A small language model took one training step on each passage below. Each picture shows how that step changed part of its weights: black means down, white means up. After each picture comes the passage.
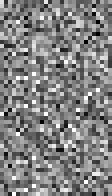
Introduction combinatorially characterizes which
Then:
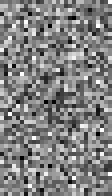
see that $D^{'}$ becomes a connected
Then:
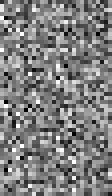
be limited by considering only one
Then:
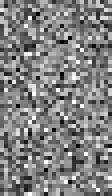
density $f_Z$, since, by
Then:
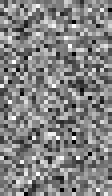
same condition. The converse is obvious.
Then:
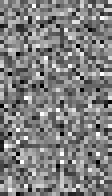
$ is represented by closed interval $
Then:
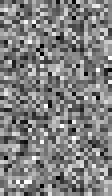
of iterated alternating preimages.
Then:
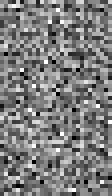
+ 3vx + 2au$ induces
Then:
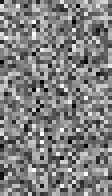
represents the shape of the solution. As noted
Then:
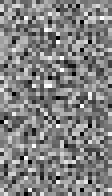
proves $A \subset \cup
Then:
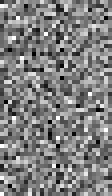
first will study the intimate relation between
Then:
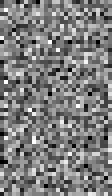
narrow in on the integration of
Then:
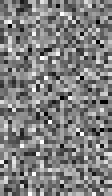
vector $n$ points into the
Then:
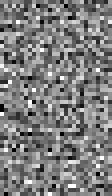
with non-empty interior. A smooth,
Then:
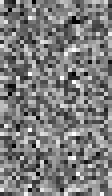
in the sane way, if
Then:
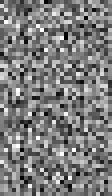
appeared in an earlier term.
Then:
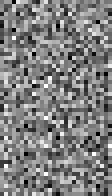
on the abstract operators of the semigroup representation must
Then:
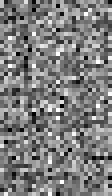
$N_G( H)$ acts trivially
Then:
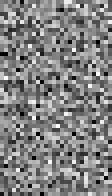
pre-numeration system $N$
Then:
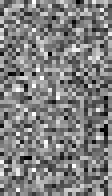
In this paper, we apply these results to
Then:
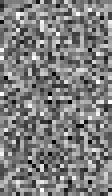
0. \end{equation} Finally,
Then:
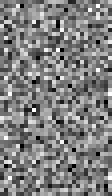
homogeneity gives rise to the same
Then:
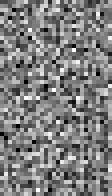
Office of Biological and
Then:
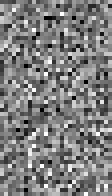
that the function $f$ is
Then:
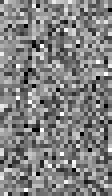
$\{\delta^t\}$ be sequences of nonnegative
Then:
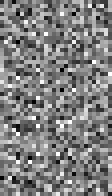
of the generators for all irreducible representations of quantum
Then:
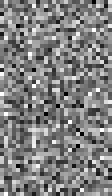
$g_1$ in two dimensions which
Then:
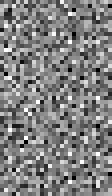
parametric curves and surfaces that use a
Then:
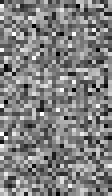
to compute eight intersections with the
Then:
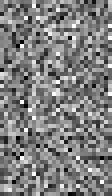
$M_I$ is a
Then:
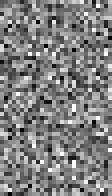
$\gamma,$ so it is convenient for construction
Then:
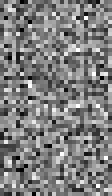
variable, while \textit{continuum}
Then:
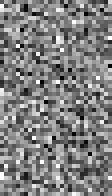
also will be named elementary domain. It
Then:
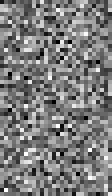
the complexity of tree structure for collecting
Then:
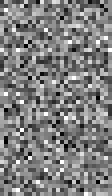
navigation; largely because this
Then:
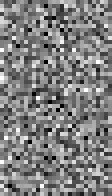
seen that the proof is valid as long as
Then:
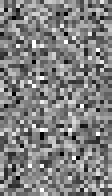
If $G$ is a graph with
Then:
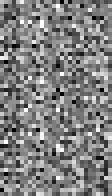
This paper was supported by Korea Research
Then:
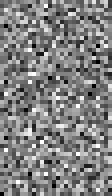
1$ such that \begin{equation}
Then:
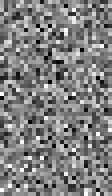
Since we proved that $\tl(\pi)
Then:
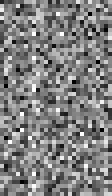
to one of the faces of $\sigma$
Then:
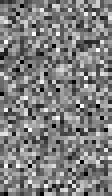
for the $i$th input block.
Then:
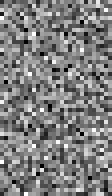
in the states $S$ or
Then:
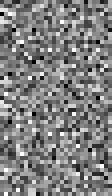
holonomy). Recall that in this situation
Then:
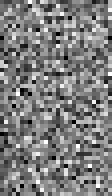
\ref{theorem3} is based on
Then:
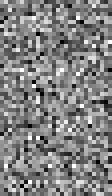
- \mathbb{P}(X_i
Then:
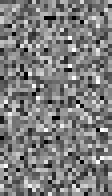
that the scattered field $u$
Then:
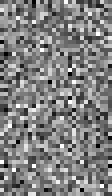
with $\Char K=0$ whose
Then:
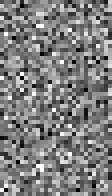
nonlinear system to derive the set of control
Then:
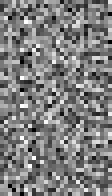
single common vertex (Theorem III in
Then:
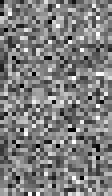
$\partial N(V)$. Put
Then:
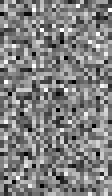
dots are for solutions given by the
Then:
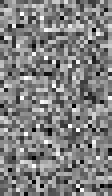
$\{ \emptyset \}$ and the maximal ideal
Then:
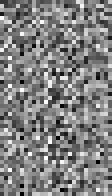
is a graded algebra with the unit
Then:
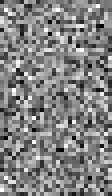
eight tableaux in \(\NC\)
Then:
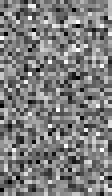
Vandermonde matrices, hence, if
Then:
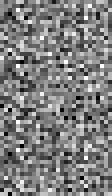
European Science Foundation
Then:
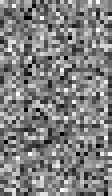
Morse quasigeodesics
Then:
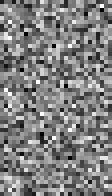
the first row. Returning now
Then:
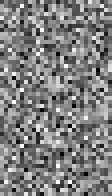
the multiplications with an element from
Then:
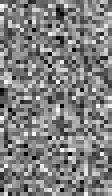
have shown a characterization for componentwise linearity
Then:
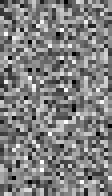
we demonstrate a framework for identifying statistical methods
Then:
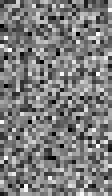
a solution to the LCP and a stationary
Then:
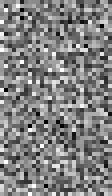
is so-named because it refers
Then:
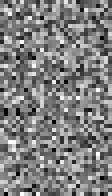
2,…, m are equivalent
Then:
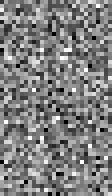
to $\overline\alpha$ modulo the maximal
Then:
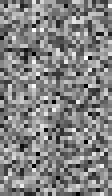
steps. In each step, we compare an
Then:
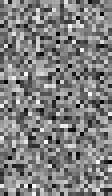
$ B= \begin{bmatrix} 0
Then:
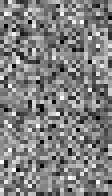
bounded away from zero because either $a =
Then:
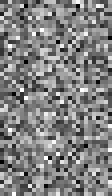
torus with fibers in the homology class
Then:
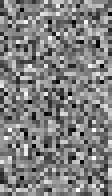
such triangulations on $\Sig$.
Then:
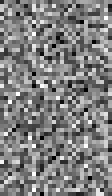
are involved in the construction of $P$.
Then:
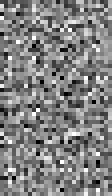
is bipartite, we replace each vertex in
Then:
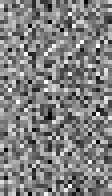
\endbibitem %b26 ###
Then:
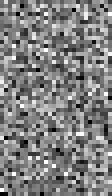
theory of box-crossings: when do
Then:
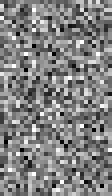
is complete. \hfill$\square$
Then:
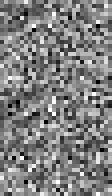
(2f D\psi +\nabla
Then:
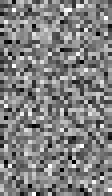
on CAT($1$) spaces we will
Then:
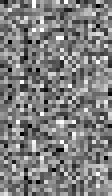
one takes into account the performance of
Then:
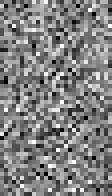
copies of the $M_i$. To
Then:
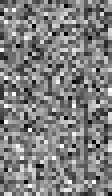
on our one-parameter family to ensure we
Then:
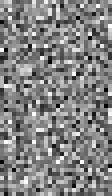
subgroup of $G$ containing $S$).
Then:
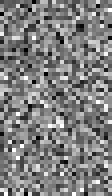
for convenience) is parametrised by \[
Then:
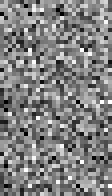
costs are $2P^2$
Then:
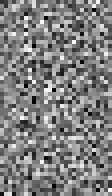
we define the map \begin{equation}
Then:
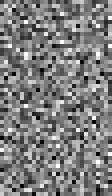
all {\it closed} sets in
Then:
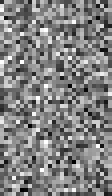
be obtained by applying the Weyl group
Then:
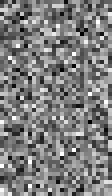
of two prime numbers only in two ways
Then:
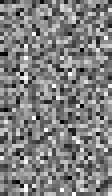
with a GKM $G$-manifold
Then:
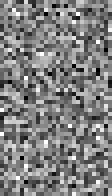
quadratic objectives in stylized
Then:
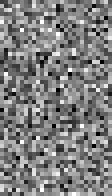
it would be interesting to have a model in
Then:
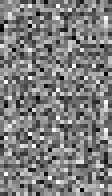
in $\solp(\lowfnl)$,
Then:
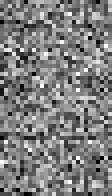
finite time duration $T>0$:
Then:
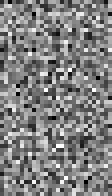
\leq d$. The strict transform of $\{
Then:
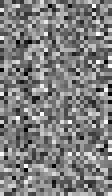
(\nubold ))$ of pairs of
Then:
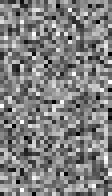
quantity available of each resource, that
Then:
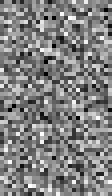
its composition factors. We detail afterwards an
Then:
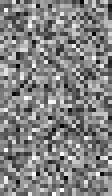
\alpha$ where runner i is
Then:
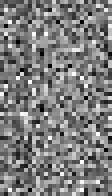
a quasi-action of $H$ on
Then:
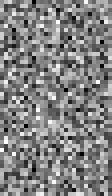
Angeleri H\"ugel
